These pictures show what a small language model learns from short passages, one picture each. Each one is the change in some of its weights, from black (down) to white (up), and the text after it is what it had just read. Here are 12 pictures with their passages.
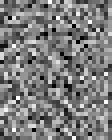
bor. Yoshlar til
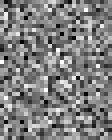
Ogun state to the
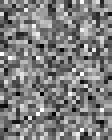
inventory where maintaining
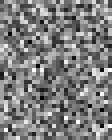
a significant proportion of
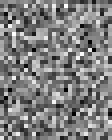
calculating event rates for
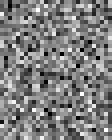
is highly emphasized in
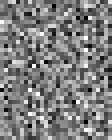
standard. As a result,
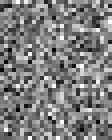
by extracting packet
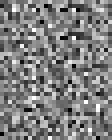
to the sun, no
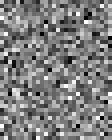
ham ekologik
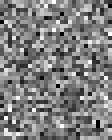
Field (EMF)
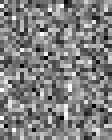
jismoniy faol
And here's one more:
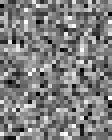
5 % der tierischen
